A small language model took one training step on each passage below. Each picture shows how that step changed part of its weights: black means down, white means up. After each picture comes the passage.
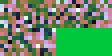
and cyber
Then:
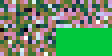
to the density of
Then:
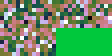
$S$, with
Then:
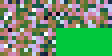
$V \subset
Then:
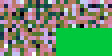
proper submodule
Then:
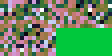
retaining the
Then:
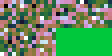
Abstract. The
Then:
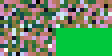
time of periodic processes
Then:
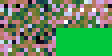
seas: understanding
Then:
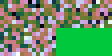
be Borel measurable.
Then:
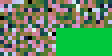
feel foreign to
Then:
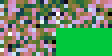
for (a)
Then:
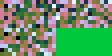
straight forward consequence of
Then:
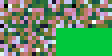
dotted vertical
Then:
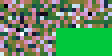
Proof.} We prove
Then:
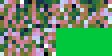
both short-term
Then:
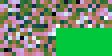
is a probability distribution
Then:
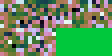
respondents mentioned that their
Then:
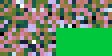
$$ and by induction
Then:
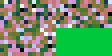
$\varphi$ is
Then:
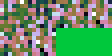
management); -
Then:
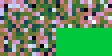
Related to
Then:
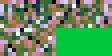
measuring scale and
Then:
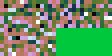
_{l}$ having
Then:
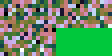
related blow-up
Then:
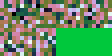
fact, were
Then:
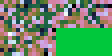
the small contact between
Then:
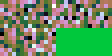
before coming to
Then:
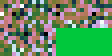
proof of the first
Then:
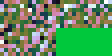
determine (1)
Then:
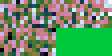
in the LES
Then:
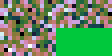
is an information systems
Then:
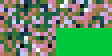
the correctly
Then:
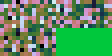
an insulated
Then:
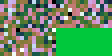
observed in the study
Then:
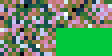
the grid into internal
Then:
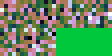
country to sell
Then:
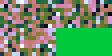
x)$, for which
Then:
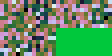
shifts and
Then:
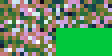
or that have been
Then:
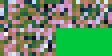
research was not based
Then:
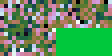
deal with the case
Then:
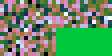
translate it into
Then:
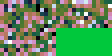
explanations about the
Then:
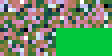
a basis of
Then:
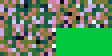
the special loads
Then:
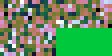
oriented, and so
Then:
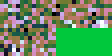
is the first global
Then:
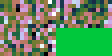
clinical microbiology
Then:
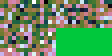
estimates with decay rate
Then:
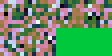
known, vision
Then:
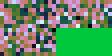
constraints, goals,
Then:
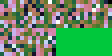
not use,
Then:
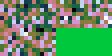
the resilience
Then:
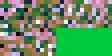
section are:
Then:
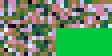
develops an
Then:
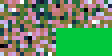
you would have to
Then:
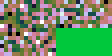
The reader may
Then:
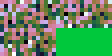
R),$$ then we
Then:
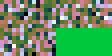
following proposition, which
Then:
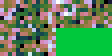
relation to various
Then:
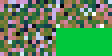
air flows of
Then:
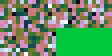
with exact or numerical
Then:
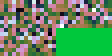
that appears in real
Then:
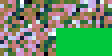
particular, for a
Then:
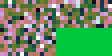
thicknesses of top
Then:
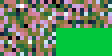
Then, using
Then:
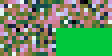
Technologies in
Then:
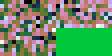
such that $\x
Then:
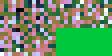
that the measured values
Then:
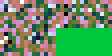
a more advantageous
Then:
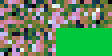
ensure the sustainability
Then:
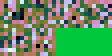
complex phase and that
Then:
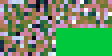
workers were chosen as
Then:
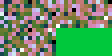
(i) For
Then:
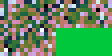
research. This method
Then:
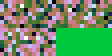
put $t =
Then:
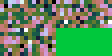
phenomenological expectations
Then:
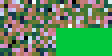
idea as in the
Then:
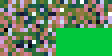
by allowing flexible
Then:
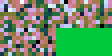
a random bit
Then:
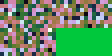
of not crossing
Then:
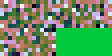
We adopt the
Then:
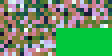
indeed belongs to
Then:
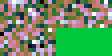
been characterized by
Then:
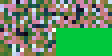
in the structure of
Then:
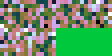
obtain a better accuracy
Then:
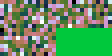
resonance in
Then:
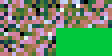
holomorphic. Therefore,
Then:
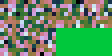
of force of
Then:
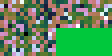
how, via the
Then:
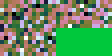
group of a field
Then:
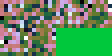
3 we review the
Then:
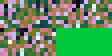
health of marine
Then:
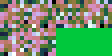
| \leq
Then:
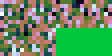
example of the
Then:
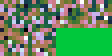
the completion of
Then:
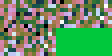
between productive parameters
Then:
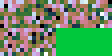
flexural strength
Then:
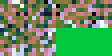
combining with the first
